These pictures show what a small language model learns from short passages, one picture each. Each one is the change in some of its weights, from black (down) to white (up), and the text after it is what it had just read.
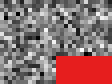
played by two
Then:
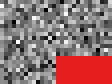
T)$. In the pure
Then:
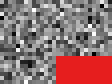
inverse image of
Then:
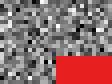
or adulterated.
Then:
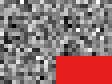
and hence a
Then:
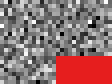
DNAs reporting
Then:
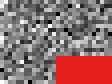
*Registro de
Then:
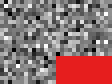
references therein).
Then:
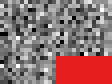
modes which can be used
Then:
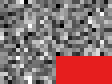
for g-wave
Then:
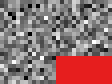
of the four [1 1
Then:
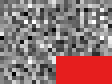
emergency room is
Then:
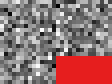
numerous iterations
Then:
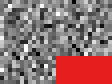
other two rivers from
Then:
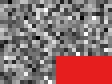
color, was obtained.
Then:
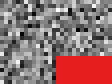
a linear scale.}
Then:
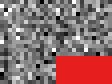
class? - How did
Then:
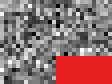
of two superposed
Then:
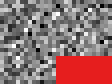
health, it is important
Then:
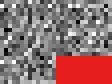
We modify the
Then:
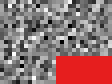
sensor Grove
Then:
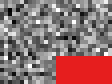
S: Nutrient
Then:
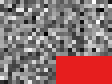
Coola agree that
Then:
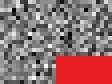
the dominant effects
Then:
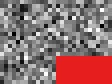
restricted by the
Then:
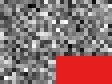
most of the patient's
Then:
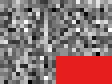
Computer (d)
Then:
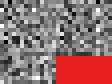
sintering temperature from
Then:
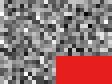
content, a key
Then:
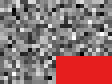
the difference between the
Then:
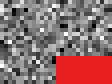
we introduce two
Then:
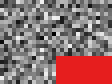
support in alleviating
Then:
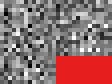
together with their
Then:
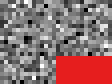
cartilage ($p =
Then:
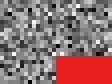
times Negative
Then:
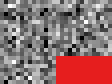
within our current economic
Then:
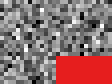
to undesirable
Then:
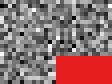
in which spiral
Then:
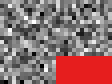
with a high degree of
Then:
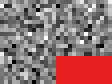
was originally observed
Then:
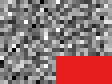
agents, patients may
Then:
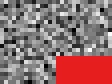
or $i$ would be
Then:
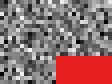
-2 parts -
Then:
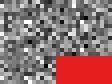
to closed strings at
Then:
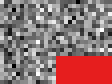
extraction, the sample
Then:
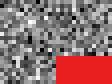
in the population of
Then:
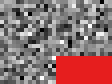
The information above displays
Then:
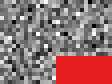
now show this excitation
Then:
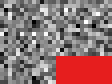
It provides direct access
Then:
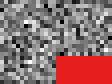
current densities. The
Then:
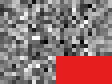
of synthetic
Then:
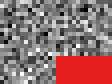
column and of
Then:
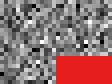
of the internal energy of
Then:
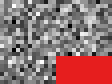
individual processors.
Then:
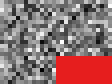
these features currently
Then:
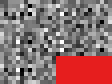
11) Would you
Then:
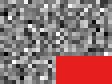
We will label this
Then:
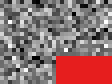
loaded into the
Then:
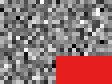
other things that the
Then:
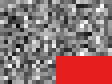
outcome of the
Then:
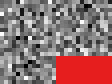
from DFT calculations
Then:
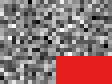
Banka S,
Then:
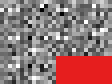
Analysis of the
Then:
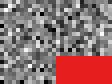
groundwater from the
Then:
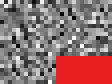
the standard thin
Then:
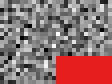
well as corrective
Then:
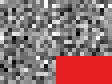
we define operation in
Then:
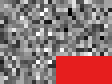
the boundary of the
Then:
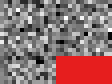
opened. The
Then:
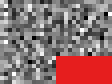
interacting with the
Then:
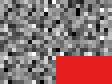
(search protocol
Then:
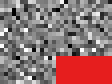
the issue of
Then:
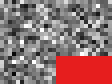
assumption of weak
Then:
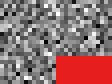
that cancer control should
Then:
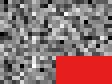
females. The
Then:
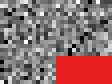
within a column are
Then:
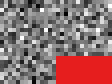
married to the
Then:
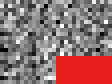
& Armstrong,
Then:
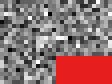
side is the load
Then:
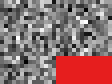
of the second moment of
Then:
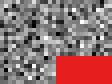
used as an access that
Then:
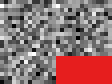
broad consensus
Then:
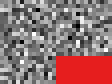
screening, we
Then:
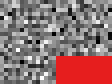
the main text). The
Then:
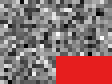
been mainly carried
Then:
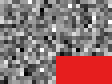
The development of original
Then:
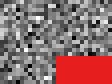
with color vision
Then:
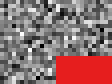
global goals.
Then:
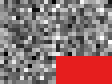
cuisines are
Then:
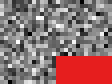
world. In general,
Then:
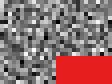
simulating complex dynamics
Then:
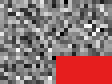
1c) and is a
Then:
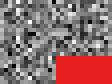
of Community
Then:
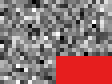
framework followed during this
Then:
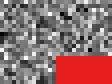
False positive
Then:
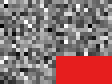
regime. Since I
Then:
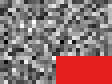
could lead to root
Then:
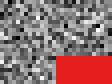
tears are more
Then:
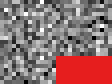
all have an impact on
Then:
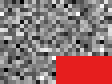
regions. The framework
